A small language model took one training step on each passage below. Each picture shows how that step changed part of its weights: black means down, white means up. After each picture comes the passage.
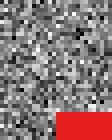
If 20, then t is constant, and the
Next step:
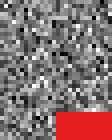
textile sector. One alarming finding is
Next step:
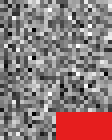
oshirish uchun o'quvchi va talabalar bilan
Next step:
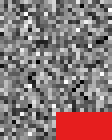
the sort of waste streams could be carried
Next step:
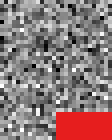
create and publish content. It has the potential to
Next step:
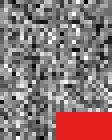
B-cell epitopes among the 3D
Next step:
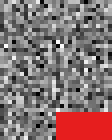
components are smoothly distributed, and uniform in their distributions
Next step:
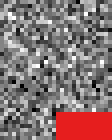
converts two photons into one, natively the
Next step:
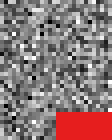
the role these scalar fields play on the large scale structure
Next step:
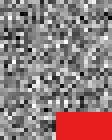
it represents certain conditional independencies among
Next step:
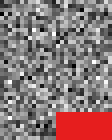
of the foam agent in the soil leads to create
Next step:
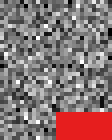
7.5 ns, the sense
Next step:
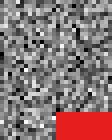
a brief, practical document that is
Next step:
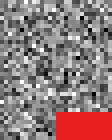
used as soon as the weeds started
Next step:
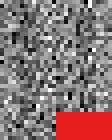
nutritionists. Generally, medical treatment
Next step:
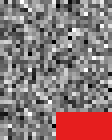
show that PPP projects implemented in Uzbekistan in
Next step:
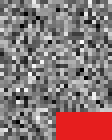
fractal nature of the paired states because the
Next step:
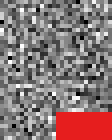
was used. Ten grape growers from the
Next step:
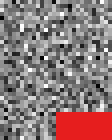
berjalan secara formal dan legalistik,
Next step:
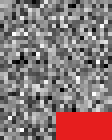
dimensions, frustrated lattices like the
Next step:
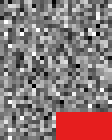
LL is able to secure sufficient material resources to
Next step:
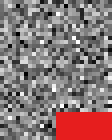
lexicon in the form of noun can be
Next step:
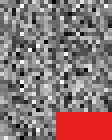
indicadores de la dispersión urbanística,
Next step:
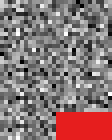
\approx 10^2$K, where
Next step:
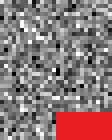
unii brzeskiej i
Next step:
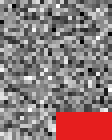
of the evaluation criteria Figure 4. Confusion matrix
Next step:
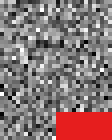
the early Universe) cannot have an origin in
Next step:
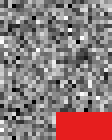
Батьківщину мають донести
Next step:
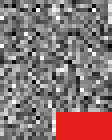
б. 9. Изучение личности
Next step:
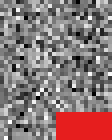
una de las zonas. Para
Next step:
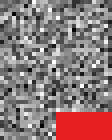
rivojlantirish departamenti bilan hamkorlikda
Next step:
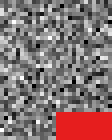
soatni tashkil etadi. Bu
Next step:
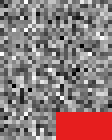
o'yinlariga sportchilarni
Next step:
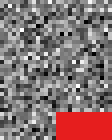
the central region of a Gaussian profile and the width is
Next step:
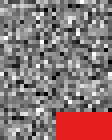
for composite high-pressure hydrogen
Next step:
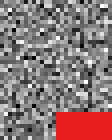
a realizar su propio ejercicio
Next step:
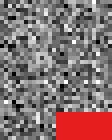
pyextremes.plotting import (
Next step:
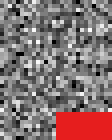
latter shows a sublinear dependence to $d$,
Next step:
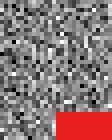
dengan baik. 4. Pada dasarnya
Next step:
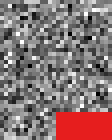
question of the $O$He model.
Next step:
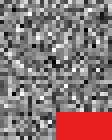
identified the importance of employment and relationships in
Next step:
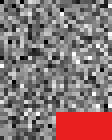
extensão. **Espaço
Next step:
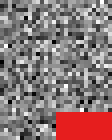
evaluation of results in Table 3 revealed that none of
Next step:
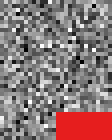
with passive--inertial mass, knowingly
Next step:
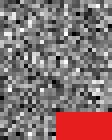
MW \cite{laurent2017}.
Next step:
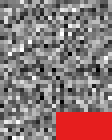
greedily with respect to the learned action value
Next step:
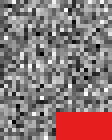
bir davri sifatida baholar ekan,
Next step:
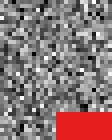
is typically about 12.62. The effective Bohr
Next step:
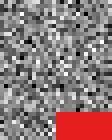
another layer of complexity, hence its benefits must be
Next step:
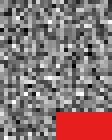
y justifica desde la integridad, abren
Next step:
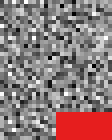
uchinchi banddagi birgina misra –
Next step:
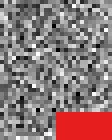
мигрантов, но и для
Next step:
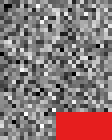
da'vo miqdori yuridik
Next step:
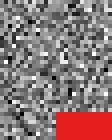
emission Current spike Electromagnetic
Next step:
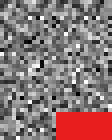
pairing with an energy gap. Recently, two
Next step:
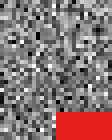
reporting the incubation period and serial
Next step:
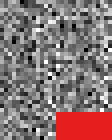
radiation pattern almost matches with the actual angle variations for
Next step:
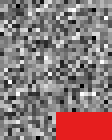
the embedded fiber optic sensors
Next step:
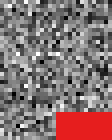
can summarize the comparison of $\piv$ and
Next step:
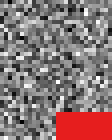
prestige. PI4 People in
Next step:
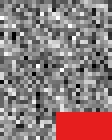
Acervos: História,
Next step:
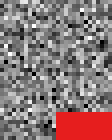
to the power plant, the received energy will be
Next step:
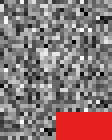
as non-holomorphic automorphic forms
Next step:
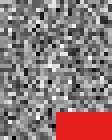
xususiyatlari – emotsionallik,
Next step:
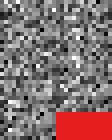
LHC and possible future light ion runs.
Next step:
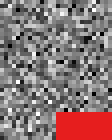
an ontology language. Keywords— Logical
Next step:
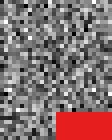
was 22.1\ks, but a background
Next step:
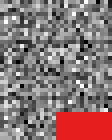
\tau_{\rm sync}$ (see
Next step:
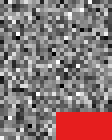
technology for improving bioavailability.
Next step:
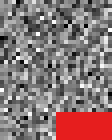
similarly give rise to walks that are
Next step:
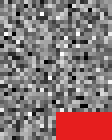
умінь, спрямованих на
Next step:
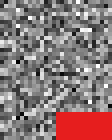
leiding en de afhandeling
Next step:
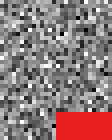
ciudadanía a través de las
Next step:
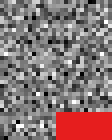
computed as: $$score(\langle A,
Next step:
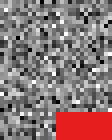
Both polarization components were simultaneously recorded by using a
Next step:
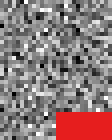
natural sonlar va arifmetik amallarni
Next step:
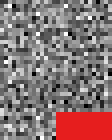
series. An MLP with three fully connected layers is
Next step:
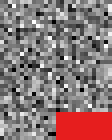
келадиган ҳаракатлари
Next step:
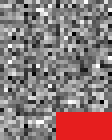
drift-diffusion solver that can be used
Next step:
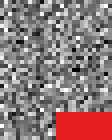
Os pontos H , G e O são
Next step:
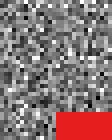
can also buy the jacket at the other
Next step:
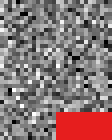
first introduce a dimensionless contraction parameter $\lambda$
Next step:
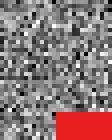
Press for discussions and comments. The work
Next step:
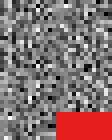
block. We will consider forces depending on
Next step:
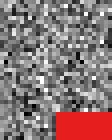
observed polarization rotates by $90^\circ$, even
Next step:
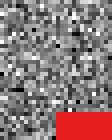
by Dođan et al.
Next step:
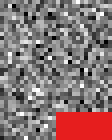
frequency $\omega \ll \Delta$, we present it
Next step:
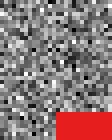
*Journal of the American Society for Information Science
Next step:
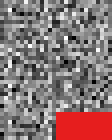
and neonatal care in rural health institutions.
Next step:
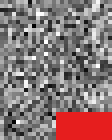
generated by Ultra-High Energy
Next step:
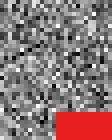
other centralities. We then investigate who are the
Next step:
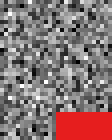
language for specification and programming, called
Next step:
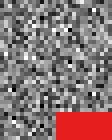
Port I to II through CUT.
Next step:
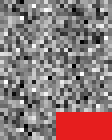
respective sublattice. The turquoise
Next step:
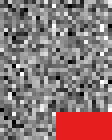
Pendidikan, bahkan belum banyak
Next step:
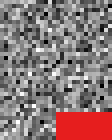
\frac{ ie\hbar}{2m}
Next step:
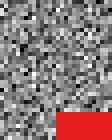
Como mencionamos anteriormente, é
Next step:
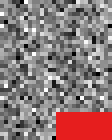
2009 roku jest to już
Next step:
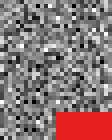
base material: elimination of candida
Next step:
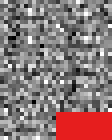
di sektor lain seperti rumah
